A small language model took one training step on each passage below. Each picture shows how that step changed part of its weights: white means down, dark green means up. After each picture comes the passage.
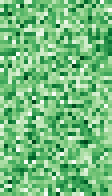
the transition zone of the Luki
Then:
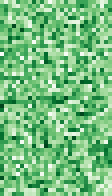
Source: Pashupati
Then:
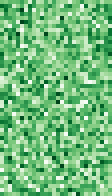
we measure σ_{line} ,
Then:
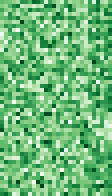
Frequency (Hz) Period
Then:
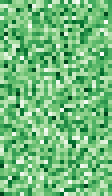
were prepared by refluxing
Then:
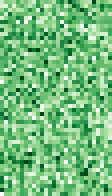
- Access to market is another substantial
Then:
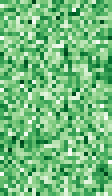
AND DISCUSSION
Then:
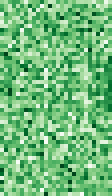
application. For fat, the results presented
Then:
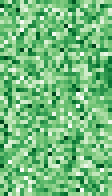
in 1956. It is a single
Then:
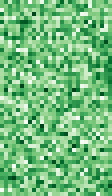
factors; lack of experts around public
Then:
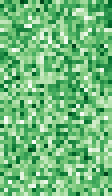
of this short story. References -
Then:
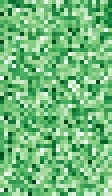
existing words and coining new words which
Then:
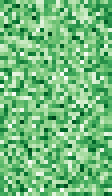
of data to explain the pros and
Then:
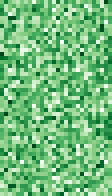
data were used as much as possible to
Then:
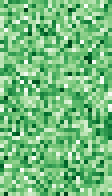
(prescription) 6.
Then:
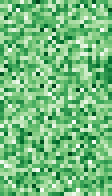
HMCR is equal to
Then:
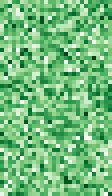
configuration would have been embedded in
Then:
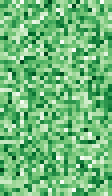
hand, Jiménez, et
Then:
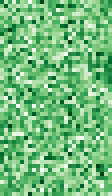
natural dynamics - To achieve an increased area
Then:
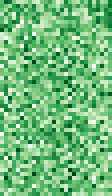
to conduct similar studies with wider
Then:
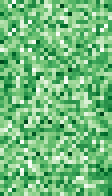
decorated. A navigation task
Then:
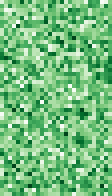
in the eThekweni
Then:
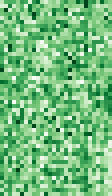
Convention on the Elimination of all
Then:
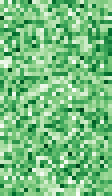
of the process, which allows its applicability
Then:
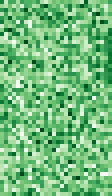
only for sharing content [4]. The
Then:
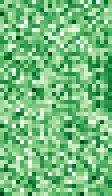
to the requester. The
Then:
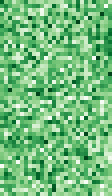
can feel unusual events occurring in
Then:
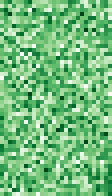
(a) Shoot fresh
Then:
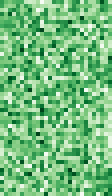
improve the results, which highlights again the
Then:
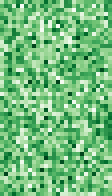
m L_0 - depth of water
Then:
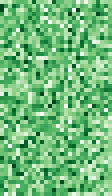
interfaces for controlling UAVs
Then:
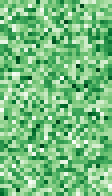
0.365 Exist but not up
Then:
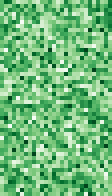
to reach its steady state value
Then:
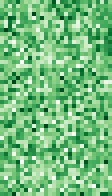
in the synthesis of any molecule after
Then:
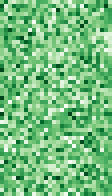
measure the hardness and the results are as
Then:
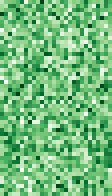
perinatal mortality. Intact
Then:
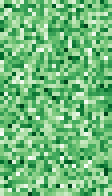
external environment. Composite Rank 4
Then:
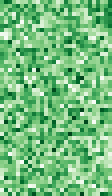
to its effectiveness in generating small
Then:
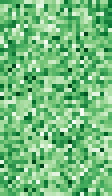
the results further demonstrate the importance of an
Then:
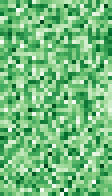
process, it is important to form the
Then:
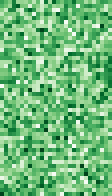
the first 5 h of low temperatures
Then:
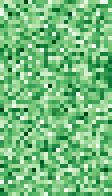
common variety, found in 39%
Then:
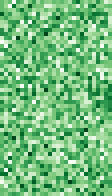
Norway has also implemented the
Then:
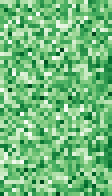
administration. Hence A3M6 was
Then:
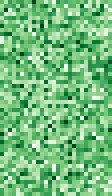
technology is able to fix the challenges that
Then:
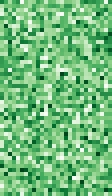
import of technological know-how.
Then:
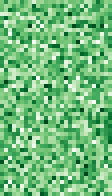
prompting can be emergent in that
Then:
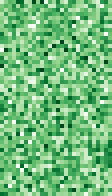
Cinema: Technology,
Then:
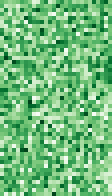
as nursing homes, health care
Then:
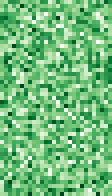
sound absorption and vibration isolation
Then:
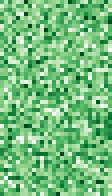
del ventrículo
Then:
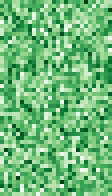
minute (n_{EDF})
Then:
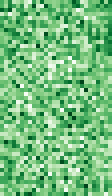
interactions in the same group. No
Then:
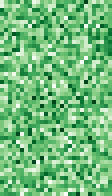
and solar energy businesses in Nigeria, after
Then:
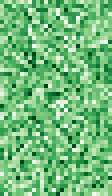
concentration of Fe²⁺ decreased
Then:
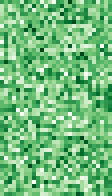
therapeutic practice of
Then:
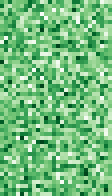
Creative Commons - CC
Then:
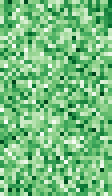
probably intermediates in the formation of
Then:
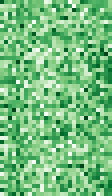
the studies the diagnosis of the participants was
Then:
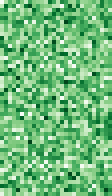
Swami Ramanand
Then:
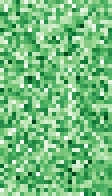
which are themselves a function of temperature
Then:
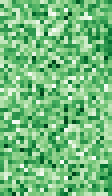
significant advantages in resolving the task
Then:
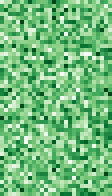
Programme HDPE High
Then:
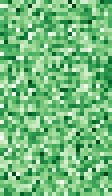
formats in storing and also presenting
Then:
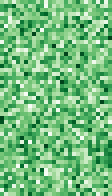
C. LAHIRI Department
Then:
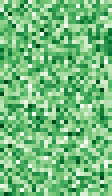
3=Fairly often,
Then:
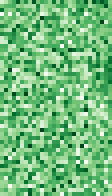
various ligand field parameters,
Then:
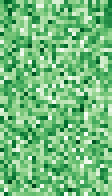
subfield of artificial
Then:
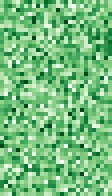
are not feasible for the processes with
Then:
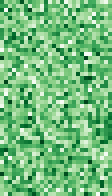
express anger; e.g:
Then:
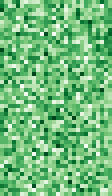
4. Evaluation of data is
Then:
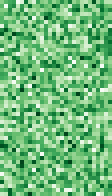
or uncertainty about future economic conditions [1].
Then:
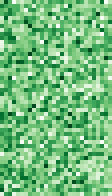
4\}.$$ The set of bar
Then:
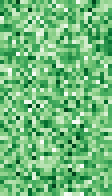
the square of twice the cable
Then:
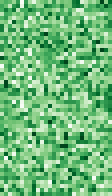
sharing their knowledge with me. A special
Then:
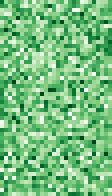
in the field of legal data and can be
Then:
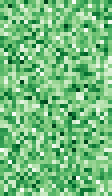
Ma_b increases from 0.01 to
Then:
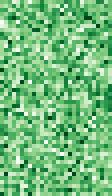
and sugarcane productivity
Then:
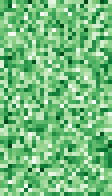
participated in various categories showed a significant difference
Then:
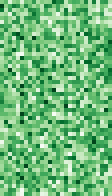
and FAIR data management practices to build
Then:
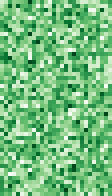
belonging to two different species
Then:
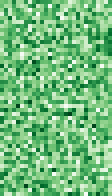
plant, and then transported to
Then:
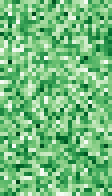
Hence, the null hypothesis was
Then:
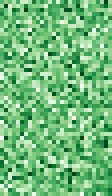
understand the importance of indigenous knowledge
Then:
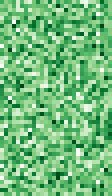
\pm 2.91 Group 1- group
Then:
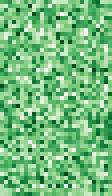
drilling mud, P - the
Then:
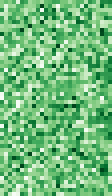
integrity. Mask State The source
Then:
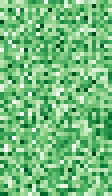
Nonetheless, research on this
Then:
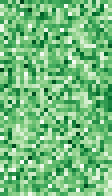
is traditionally in books and in other
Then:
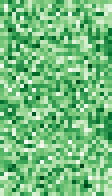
scale. In this study, the values for
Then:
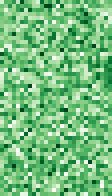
norms embedded in such
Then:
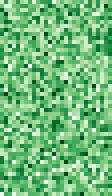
is a long run relationship between corruption
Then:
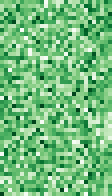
following COVID-19. MIS-C
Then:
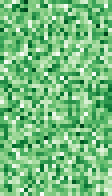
often encounter situations in which some
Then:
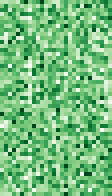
CONFIGURATIONS In this
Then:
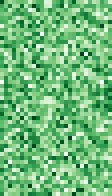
“Alburnus Maior”,
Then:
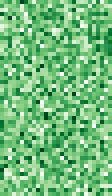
France, Russia,
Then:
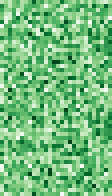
harmful chemical inputs. The findings reveal
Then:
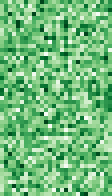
DURING THE COVID-19
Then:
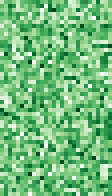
in terms of *Working &
